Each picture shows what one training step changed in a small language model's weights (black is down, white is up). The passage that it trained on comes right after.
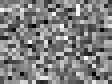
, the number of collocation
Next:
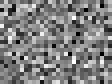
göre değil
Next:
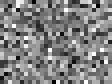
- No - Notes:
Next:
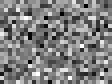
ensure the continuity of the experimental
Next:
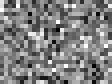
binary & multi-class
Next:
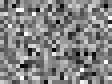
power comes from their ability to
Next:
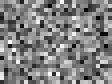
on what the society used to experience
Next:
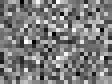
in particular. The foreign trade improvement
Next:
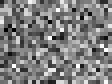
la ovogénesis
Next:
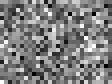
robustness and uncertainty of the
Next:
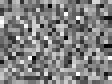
and unresponsive,
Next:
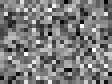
overlijden in stand
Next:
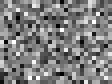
e isto é fundamental para o
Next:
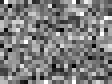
recognize that new methodologies for
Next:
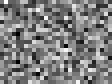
the above data that 80% of
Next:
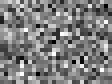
with a positive harvested
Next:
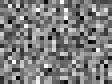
trabalha arte ou educação
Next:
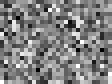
coworkers successfully designed
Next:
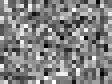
Figure 2 depicts the ratio
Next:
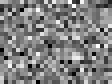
u TE "Nikola
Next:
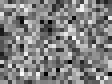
theory will not be applicable.
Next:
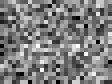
the dimensions of the quality of service
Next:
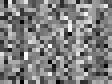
Capitalize on Information Technology*.
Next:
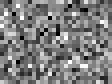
Realização UFRJ
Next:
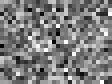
of teacher training program should address the
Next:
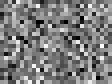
si “se convierte también
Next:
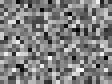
energy demand and offer sustainable solutions to
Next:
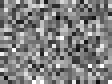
millones. El promedio
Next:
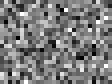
живых полезных
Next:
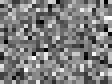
method for solving linear systems.
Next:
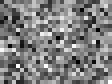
approach and the tools such as
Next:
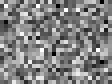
While keeping aside the
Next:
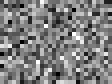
rolling mills [11].
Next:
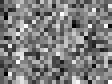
$|G|$ elements of
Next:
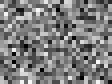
air, have the advantage of significantly
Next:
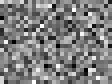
(20)$$ At the disease free
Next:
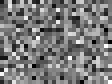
institutionalized punishments include
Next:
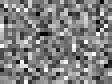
It successfully connected to a
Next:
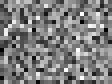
diagnose bubbles
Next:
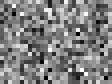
food purchasing or consumption by different
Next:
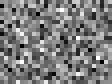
low income countries, people have to
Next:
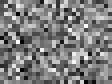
tanqisligiga olib
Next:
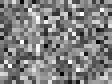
for different attributes. In
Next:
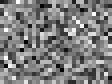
between the authorities, develop clear
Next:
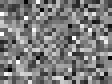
uniting the community and maintaining
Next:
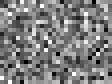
and election phenomena**
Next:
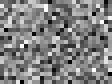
experts may be effective on
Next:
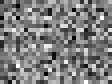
the technical-scientific and
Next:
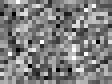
critical of the quality of recent
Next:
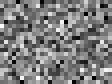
se isso fosse
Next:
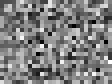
"a state of psychological and
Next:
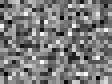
that the researcher has explained,
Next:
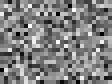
SMM does not significantly impact
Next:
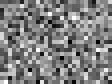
fundo composto por uma
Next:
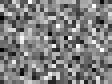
positional task which are studied in
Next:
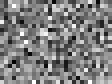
obțin ceea ce merită și
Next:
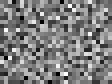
Meta 5 Lavagem das
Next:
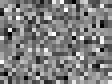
visão geral das evidências
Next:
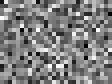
in tumor cells measured after different
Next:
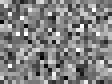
a hysteresis,
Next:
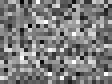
inferential statistical analysis,
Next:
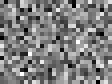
yilcha turdik.
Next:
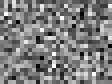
p85 β levels.
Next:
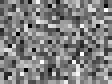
inclusion in policies and recommendations has a
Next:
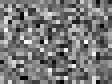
Esto se hizo con
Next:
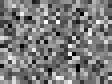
concepts and positions, Language
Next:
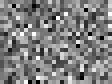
delivery mechanism in the event of
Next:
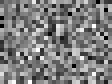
on individual injuries for
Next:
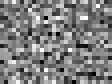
for the solution's concentration,
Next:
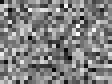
simultaneously predicts multiple
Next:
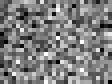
бўлишига олиб
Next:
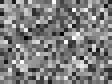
and develop effective support service delivery
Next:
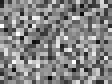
prepare a better treatment plan for
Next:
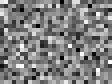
3.1 Primeira
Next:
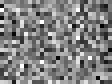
la bibliothèque plus
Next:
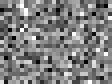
large language models [8].
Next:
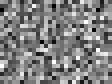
en constante proceso de
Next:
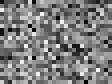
Experience Knowledge management
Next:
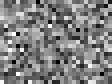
the need for stakeholders especially regulatory
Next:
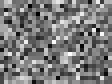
qadrlaydigan va
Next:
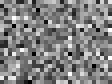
ham boshqarishni bilish
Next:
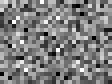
see how each performer will
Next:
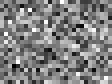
ichki notinchligini
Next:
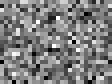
ishlab chiqish vazifalarini
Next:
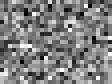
please contact the undersigned at
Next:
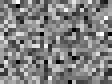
Act, USDA - United
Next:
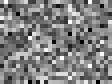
of 10% per annum in
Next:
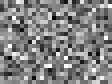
milliy musiqasi:
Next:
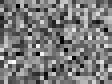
expressions, figurative
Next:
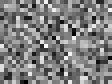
exhibit vasodilatory
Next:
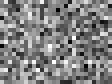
Van Tongeren,
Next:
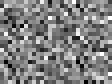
to exert power in its
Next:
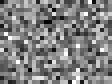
antes de adquirir
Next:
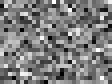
therapy resolved the
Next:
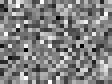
а також немає
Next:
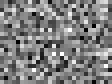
Daniel. Como as
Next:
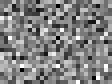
que la considérabilité
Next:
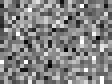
die ebenfalls dem
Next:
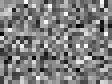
bo'lishi kerak.
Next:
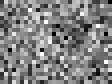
philosophy of photography 2022
